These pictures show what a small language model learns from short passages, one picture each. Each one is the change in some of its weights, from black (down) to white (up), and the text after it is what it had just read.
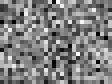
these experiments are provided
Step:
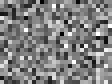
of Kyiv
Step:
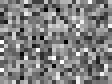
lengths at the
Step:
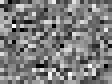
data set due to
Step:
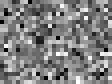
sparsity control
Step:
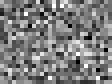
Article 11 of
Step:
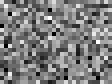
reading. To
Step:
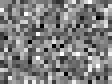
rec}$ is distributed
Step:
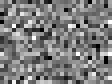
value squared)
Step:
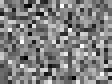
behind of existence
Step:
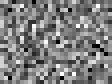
within the article.
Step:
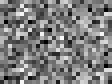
and how knowledge from
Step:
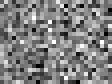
uit een
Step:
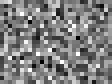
research work combination of
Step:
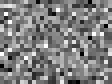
– to reduce the
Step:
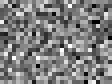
the CC and
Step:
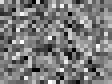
of it is
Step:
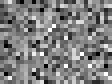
model obtained using the
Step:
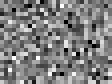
Cost of
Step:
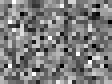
han sido también
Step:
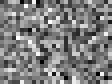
prevenção e
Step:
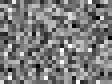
the explanation
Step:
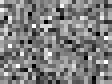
The numbers in the
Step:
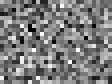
of the radius and
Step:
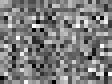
in not having
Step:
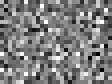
performing a finite
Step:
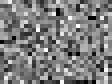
average of the
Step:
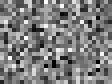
with solar system experiments
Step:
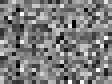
da criança
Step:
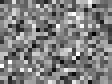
order, \[
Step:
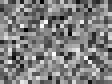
for further analysis,
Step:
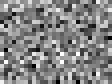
highlighted its quality
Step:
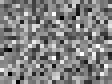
shown how at different
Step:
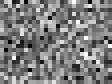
та відповідно
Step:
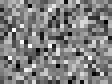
serviram de
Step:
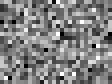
these patients.
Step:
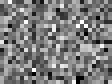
system on the basis
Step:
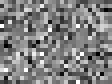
are estimated using an
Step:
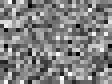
the $~\eta
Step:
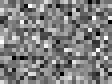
data. Comparison
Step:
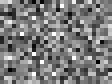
of spectrum is very
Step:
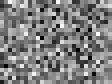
vida, el
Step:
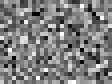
is included in complex
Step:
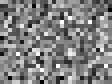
the same population.
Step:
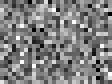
in fiber direction
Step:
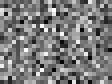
engineering, setting system
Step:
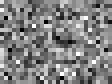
emission. The basic
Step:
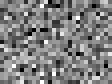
of grid resolution
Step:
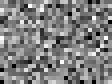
Comparison of
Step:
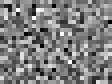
of monetary and
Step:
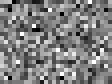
masses. From
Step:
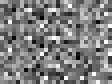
and then for the
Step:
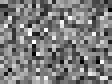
the Gaussian wave functions
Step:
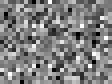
using the pulse profile
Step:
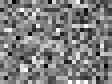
indirect effect following
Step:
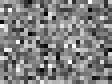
Bick and
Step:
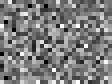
targeting step to
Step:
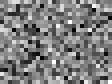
of Kessar
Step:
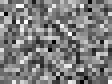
between the positive and
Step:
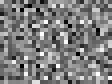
of our simulations.
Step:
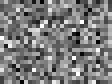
for Particle Physics
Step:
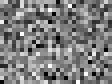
gas laser and
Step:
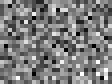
basis, suggested that
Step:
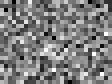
a complex mechanism of
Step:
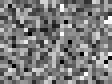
of infertile
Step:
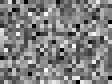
holati asosida.
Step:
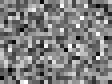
arranged in
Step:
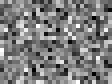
second and third blocks
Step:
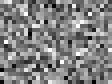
sets of 24
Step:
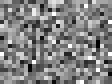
pentru a
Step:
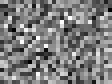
the use of
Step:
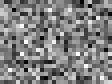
sector (both
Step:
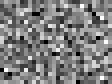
is different from the
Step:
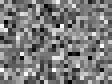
to a target
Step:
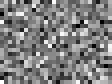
reactions are
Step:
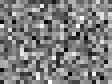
consists of four
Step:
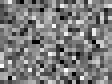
model, is
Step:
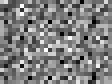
and improved detection,
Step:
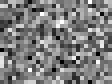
sifatida emas,
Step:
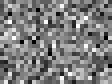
the oxidation
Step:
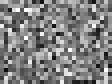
together with the
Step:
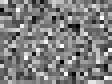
to heavy
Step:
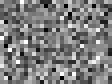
do business. With
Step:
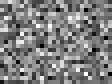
line and the relations
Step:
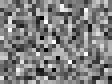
board and
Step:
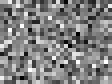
higher prevalence of
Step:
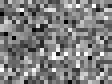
properties as a function
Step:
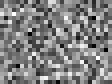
earned by the
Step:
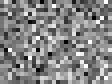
types divided by the
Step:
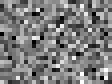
keywords is that
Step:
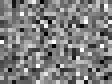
an important input to
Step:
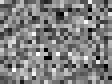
Results summary:
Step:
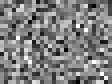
order to better
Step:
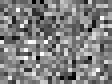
in the proposition
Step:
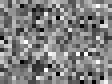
relation of centrality
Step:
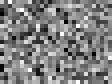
function of number of
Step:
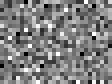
scalar velocity is
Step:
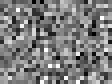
in order for the
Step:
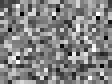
речи особую
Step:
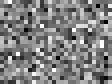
Technologies Institute,
